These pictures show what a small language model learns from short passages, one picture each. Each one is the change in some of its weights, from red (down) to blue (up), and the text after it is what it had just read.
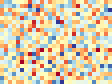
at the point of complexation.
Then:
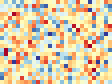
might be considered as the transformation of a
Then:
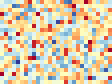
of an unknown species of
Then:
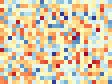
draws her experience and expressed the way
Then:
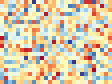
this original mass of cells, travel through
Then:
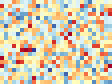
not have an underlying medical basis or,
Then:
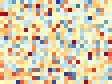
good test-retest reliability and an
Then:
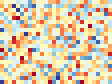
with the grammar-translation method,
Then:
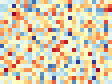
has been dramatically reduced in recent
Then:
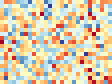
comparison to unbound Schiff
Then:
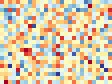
politically-minded students were
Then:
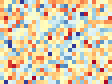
Consequently, the horizontal mandibular
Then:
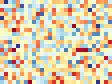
conflict causes, and ($\chi^2
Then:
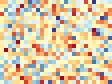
ReZilient communities hosted on
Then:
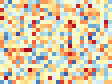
a stakeholder from within the community,
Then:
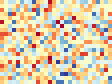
The study aims to present the clinical profile
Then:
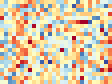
of network flows and network environments, the
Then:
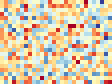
49. Which standardized data
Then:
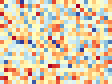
exact search process. - An optimized exact
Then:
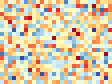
the stego image and minimizing
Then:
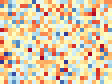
this work. Since it requires high temperature
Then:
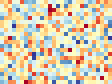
Current detection methods measure insulin
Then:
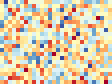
that are being developed nowadays using
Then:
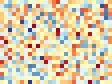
average 3.89 and shared services with
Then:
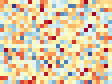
of the district (Dineen et
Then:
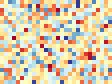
the great problems of biocatalysis in
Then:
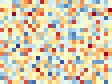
logos and pathos were investigated.
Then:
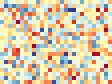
plains) and their attempts to
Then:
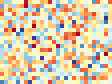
to flowering and another from flowering
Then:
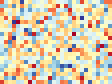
genotype. Unfortunately,
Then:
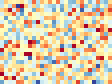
present and evolving carbon storage in the
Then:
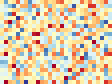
data that is as FAIR as possible
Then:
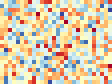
(Carvacrol, α
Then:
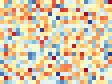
The RFID reader generated magnetic
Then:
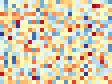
contribute to a more comprehensive and complete study
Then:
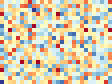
in accordance with the objectives of the
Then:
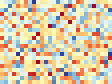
collected a sample of the last crude
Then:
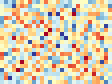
be true (Borgarelli
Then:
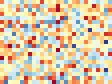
health. The animal roams the
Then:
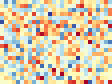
be used to augment the result
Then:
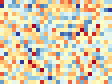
heterogeneity of the digital
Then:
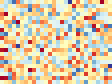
foreign object damage. The specific geometry under
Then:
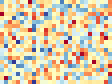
masses is never in the
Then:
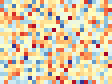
interconnectedness:** At times it
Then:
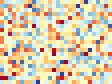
in information management. He has authored
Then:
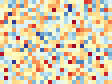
Unit Total mass Mass of
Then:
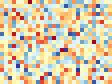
efficient vector. Dengue is
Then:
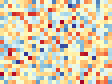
were distributed in the negative side of
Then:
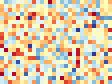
grotesque State of represented
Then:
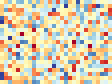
extra-budgetary fund
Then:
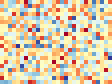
production [3]. In other words,
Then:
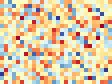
at an angle small enough to allow us
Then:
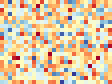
the SVD, the operator A
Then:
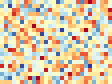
calving date and at 10,
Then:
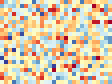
moderate and peace-loving
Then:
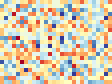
and 34-39 years constitute
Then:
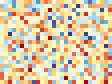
(ICP-MS) revealed low
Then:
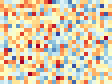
see attention paid to (and the
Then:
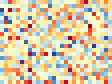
of these profiles show gaps that can be
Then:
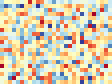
human factor in weighing and analyzing
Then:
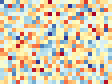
of organ) in brains
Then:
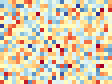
interview transcripts were included where
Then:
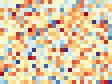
and the model of [6] achieved
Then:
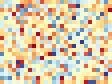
and the consumer is slight and
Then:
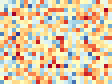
observed for the carbon fiber composite sample
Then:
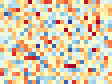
(Government of Bangladesh,
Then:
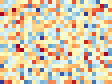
seen in the current crisis, if we
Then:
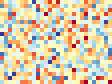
this study assesses living conditions and consumption
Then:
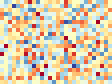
of conflicts. Indian maritime
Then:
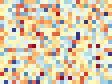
outline the growth of Chinese
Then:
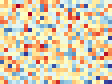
increased *kdr* mutations
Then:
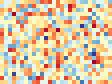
and also the many different ways resource locations
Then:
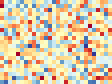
with higher educational attainment.
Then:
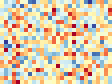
project has received funding from the European
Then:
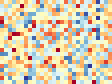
•Applied computing →
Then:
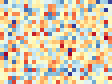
no need to use servo
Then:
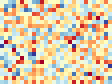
dried and aqueous extract dried by
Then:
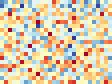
presents human evolution from early hominids
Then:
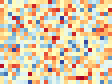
Arabic, and who have a
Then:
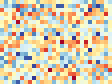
threatening) and may not require therapeutic
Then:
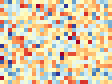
the respondents owned personal farms, this
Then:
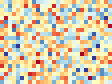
manages the sales activity in a
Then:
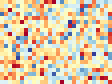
want to lose their prize so
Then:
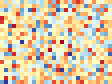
Offers community-based tourism in
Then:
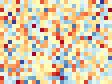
SSN Smart Sensor Network
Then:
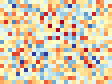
it has relatively limited coverage. It is
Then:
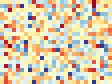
-matching number ϕ_k
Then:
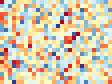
implementing appropriate mitigation measures across local and
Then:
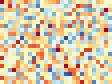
such as COVID-19. The
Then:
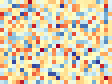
of music. For example, if a
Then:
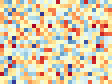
Programme - Call:
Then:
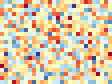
to return to their country of origin.
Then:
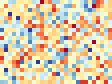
Age Distribution Patients were
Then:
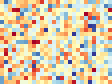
mouth, which is typical of
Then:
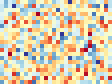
is popularly known in English, is
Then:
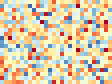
temperatures. From this it can be seen
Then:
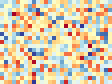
was laid out in a randomized
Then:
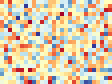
nonlinear materials were used. In order to
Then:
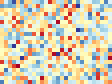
boundaries during annealing implies that
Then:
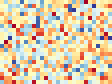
institution within the portfolio of
